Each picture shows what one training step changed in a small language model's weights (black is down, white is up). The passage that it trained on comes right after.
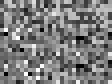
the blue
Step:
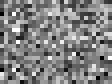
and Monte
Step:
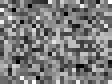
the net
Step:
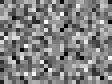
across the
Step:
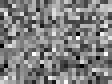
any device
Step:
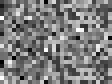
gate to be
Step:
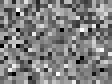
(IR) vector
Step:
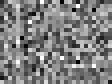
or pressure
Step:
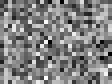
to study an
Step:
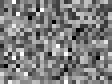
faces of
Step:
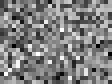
to normalize
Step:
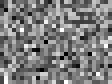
to follow the
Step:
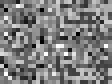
substitution using
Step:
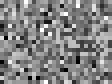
s$). This
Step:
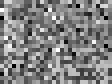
generic an
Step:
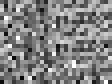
term in the
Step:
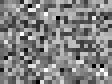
results, and
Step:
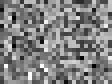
performed without
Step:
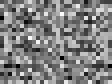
model contains
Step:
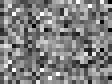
on steel and
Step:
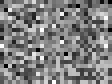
provided during
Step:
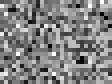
Further examples
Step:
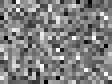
vertical direction,
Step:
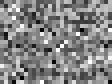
dark energy
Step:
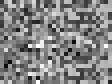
the contribution from other
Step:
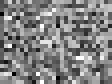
and our limit on
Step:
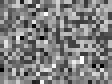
measures, and
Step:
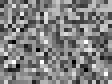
that for most of
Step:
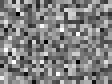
(see for
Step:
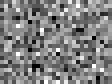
Symbols as
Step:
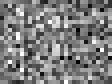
early phase
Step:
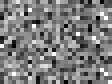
This work was
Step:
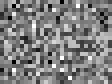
the parameters'' and
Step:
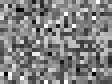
a cold
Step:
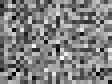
to integrate the
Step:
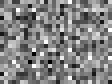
material parameters
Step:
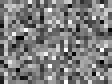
is described by
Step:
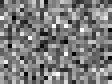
updates based
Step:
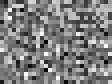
present the results for
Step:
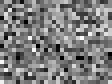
based quantum computation
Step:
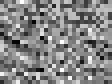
$Q$ by
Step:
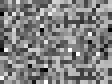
and $\gamma=
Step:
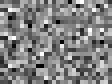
carried out
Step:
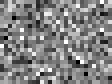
overhead and
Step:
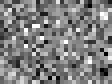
well known
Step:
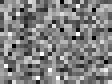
presented in
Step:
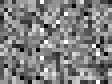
produce strong
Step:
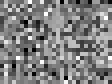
algorithm were developed
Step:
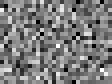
plus 3pt
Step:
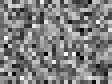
we attempt
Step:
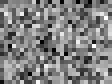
action is
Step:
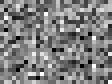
complexity of those
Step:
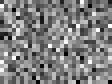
final state
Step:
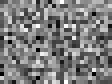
a representative of
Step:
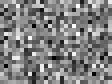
However, edge
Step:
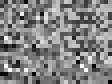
that these experiments
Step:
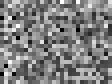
as mean field.
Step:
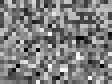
the possibility
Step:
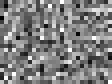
conversion can
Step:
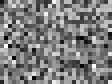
of the probability
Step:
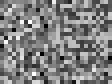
least the
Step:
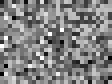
on various
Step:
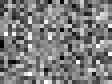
to evaluate
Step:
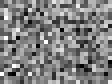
order of the up
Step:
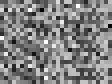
set of defects
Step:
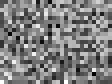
a deformation of
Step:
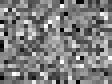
second half
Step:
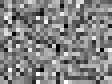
assume that
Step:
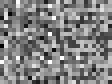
graphical form
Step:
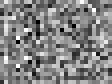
(3 and
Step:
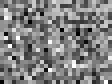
order in the
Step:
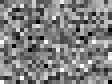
both simplest
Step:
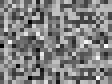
its spectral
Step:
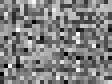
these models make
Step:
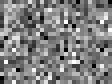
is related to
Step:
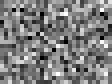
increase the
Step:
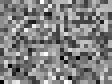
We show this using
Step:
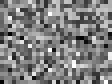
in the current
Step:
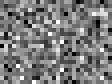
transport properties
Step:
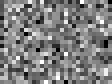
was found for
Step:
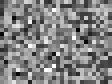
with smaller
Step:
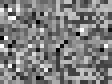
range during the
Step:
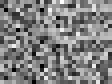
by setting
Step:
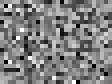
After 20 and
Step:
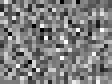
cell (all
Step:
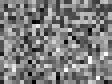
the gap is
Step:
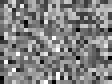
associated with the
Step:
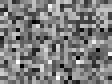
supporting these
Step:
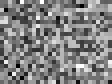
the behavior through
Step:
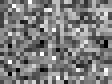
are given by
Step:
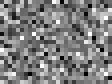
remote state
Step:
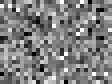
1 pF and
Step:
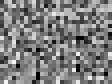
the distance of the
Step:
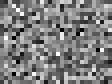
whenever a new
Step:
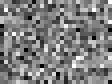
takes into
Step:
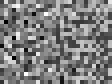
networks, the
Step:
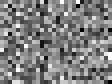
improvements in
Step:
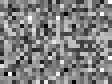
the cosine
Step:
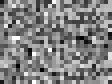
of the soft
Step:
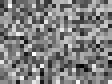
to the fusion
